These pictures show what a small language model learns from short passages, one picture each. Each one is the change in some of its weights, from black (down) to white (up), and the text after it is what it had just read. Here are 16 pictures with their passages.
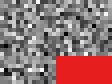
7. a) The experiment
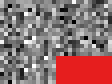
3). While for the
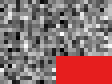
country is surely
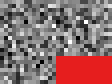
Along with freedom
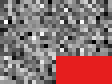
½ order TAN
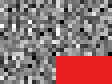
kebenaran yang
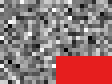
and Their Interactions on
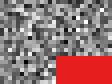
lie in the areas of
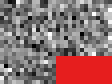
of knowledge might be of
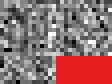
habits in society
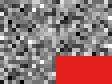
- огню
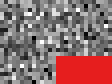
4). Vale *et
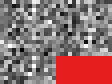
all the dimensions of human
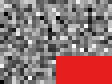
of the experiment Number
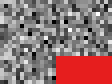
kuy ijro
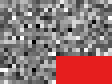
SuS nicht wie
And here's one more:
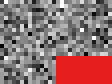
internationale joint
